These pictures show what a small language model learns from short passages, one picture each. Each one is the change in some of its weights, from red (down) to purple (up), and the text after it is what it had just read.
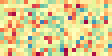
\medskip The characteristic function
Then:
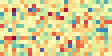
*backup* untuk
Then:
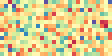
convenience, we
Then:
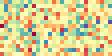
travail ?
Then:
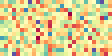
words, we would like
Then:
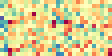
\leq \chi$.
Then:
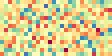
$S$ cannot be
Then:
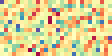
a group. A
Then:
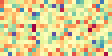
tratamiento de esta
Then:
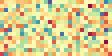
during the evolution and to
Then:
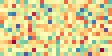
$A$ be the
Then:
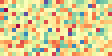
Исследования по
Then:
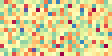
em idosos.
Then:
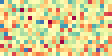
fundamental, pois
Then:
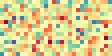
- Raknes,
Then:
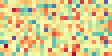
of subsets of
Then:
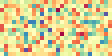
assessment of the
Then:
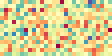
los melanomas
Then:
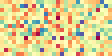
between Authors with
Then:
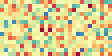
with this specific and particular
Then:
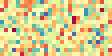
in the linear form
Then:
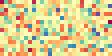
We claim that a diagonal
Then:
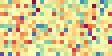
также зависит
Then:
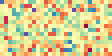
seperti yang
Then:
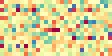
converge weakly uniformly to some
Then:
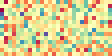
ancha ko'p
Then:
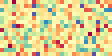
case follows from this
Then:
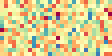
Moreover, the density of
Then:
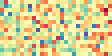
the monodromy
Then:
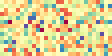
$\nu$. Recall that
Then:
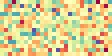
las uvas como la
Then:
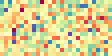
de la mera
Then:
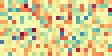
Kasallik uch
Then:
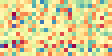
faoliyatini shakllantirishning
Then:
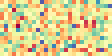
a curve defined over a
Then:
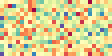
\,\textrm{for the
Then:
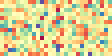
changed for the
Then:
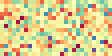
для студентов
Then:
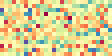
el desempeño
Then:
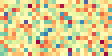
walker has not
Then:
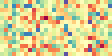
de resultados de la red
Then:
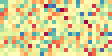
pela contracultura.
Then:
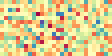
generator of $T$.
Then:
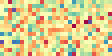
notable progreso
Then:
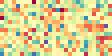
test number for the
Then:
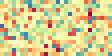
global de 0,9
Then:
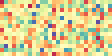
le coût initial
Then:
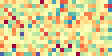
Street había
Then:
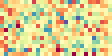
from Theorem 3.1
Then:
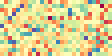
la ley del
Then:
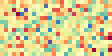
of $\Delta$ the
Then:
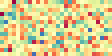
= b; \qquad
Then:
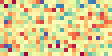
də ön
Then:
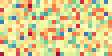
of the {\it
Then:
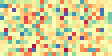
resgatada e
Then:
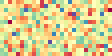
$H$ determines
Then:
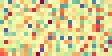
complexes comme les
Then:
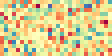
knot theory, or
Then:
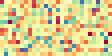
example In this paper two
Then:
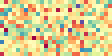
people with
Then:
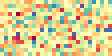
fluctuations due to
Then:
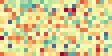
спрямовані на
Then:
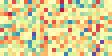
filter scale size
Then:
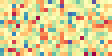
sendo priorizada
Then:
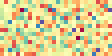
В. Вплив
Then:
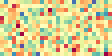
the list of Theorem
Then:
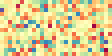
compact aspherical
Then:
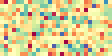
holomorphic on the upper half
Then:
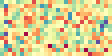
como ataque e
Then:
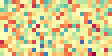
pareço não
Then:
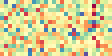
um alcance de
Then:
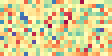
references. The work
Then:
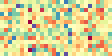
tomada de
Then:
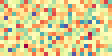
all level one dominant
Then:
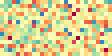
particular, we deduce at
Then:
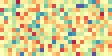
des lignes
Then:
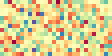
So take another line
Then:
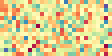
we found that the strategy
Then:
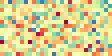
a combinação de
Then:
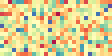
spans the whole tangent
